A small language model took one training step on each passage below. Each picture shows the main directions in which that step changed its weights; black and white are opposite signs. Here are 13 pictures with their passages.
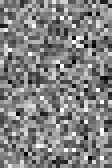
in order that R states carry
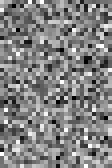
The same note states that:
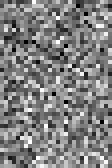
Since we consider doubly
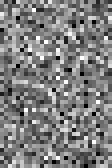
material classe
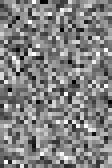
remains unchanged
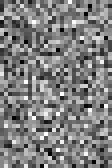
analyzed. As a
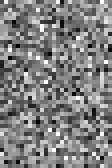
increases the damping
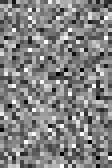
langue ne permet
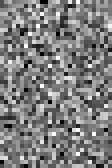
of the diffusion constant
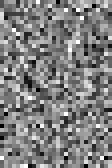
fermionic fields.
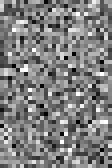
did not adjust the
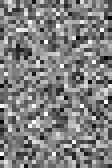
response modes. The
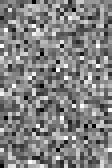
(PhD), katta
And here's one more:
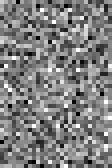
substantially. In this
